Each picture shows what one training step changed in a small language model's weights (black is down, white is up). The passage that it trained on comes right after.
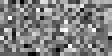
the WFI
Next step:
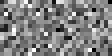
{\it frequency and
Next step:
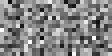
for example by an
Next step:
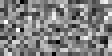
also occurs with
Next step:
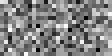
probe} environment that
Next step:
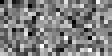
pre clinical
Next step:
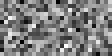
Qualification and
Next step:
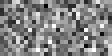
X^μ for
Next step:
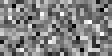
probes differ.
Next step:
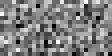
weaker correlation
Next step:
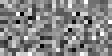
The techniques
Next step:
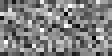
laser systems
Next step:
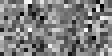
we are not here
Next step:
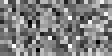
contains EPR
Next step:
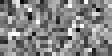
pion states and
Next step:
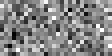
was used as the
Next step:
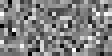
defects, which
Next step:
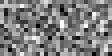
to be identified,
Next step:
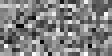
service quality
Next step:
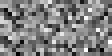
significant, as practical
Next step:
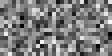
complaints lead
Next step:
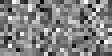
trillion times to
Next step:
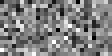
and effective. 3.
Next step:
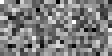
idea of an
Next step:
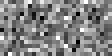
we could use several
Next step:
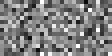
I MPT,
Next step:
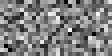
higher densities,
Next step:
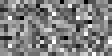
timescale changing can
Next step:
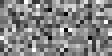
few years
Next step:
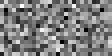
to the concept of
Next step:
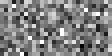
this region. In this
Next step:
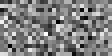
Student performance.
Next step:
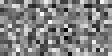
fixed points.
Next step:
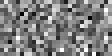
it is still
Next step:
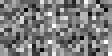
According to
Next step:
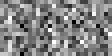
investment in
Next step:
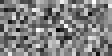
vote, and
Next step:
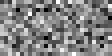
in the capitalistic
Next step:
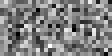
yet clear if
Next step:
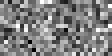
for solving the
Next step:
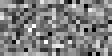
a matter of
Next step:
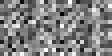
In (2) and
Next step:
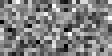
These approaches are
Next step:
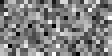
unit j at t
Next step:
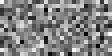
across different system
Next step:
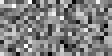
electronic health
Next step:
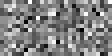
functional requirements has
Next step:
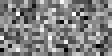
In the simulations,
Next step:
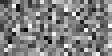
Three regions could
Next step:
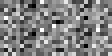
M E N T A
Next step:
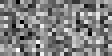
Ge monolayer
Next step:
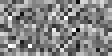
use the results from the
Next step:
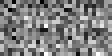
\nonumber &&
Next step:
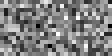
to misting
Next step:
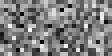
most necessary
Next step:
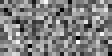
AI tools to
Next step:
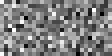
large dust central
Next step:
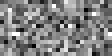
payment and the
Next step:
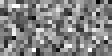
patients and
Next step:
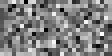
or adoption.
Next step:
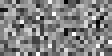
functions by expanding
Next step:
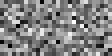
meet electron at
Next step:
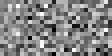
deep learning based
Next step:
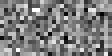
mislabeled, but
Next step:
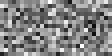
about the electron
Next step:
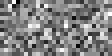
many benefits
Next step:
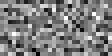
gestation, it
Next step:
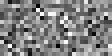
initial wavefunction
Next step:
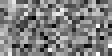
level country in
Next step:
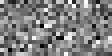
disciple, and
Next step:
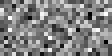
sites and
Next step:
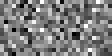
PL around
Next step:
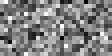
BUS event
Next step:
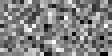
each topic in the
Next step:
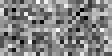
Note also that the
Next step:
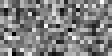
proposed to capture
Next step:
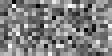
picture of
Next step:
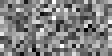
mesh of
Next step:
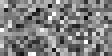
they aim to
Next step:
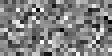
backfill, 3
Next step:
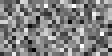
regarding the
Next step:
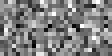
available resources and
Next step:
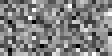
other hand, our results
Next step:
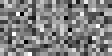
The government
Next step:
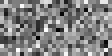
to obtain since its
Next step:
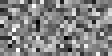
experiment [14].
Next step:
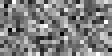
input or mechanical
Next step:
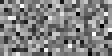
are equal up to
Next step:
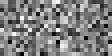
dips down
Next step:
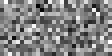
discussions with
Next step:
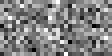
are the most important
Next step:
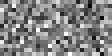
in \logg is
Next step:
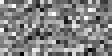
electron effective mass,
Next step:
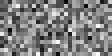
classical mechanics.
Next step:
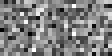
indoor and
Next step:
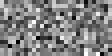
of artificial
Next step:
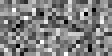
mixer at
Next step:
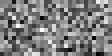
as a blank,
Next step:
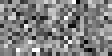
is obtained from the
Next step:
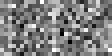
method, a total of
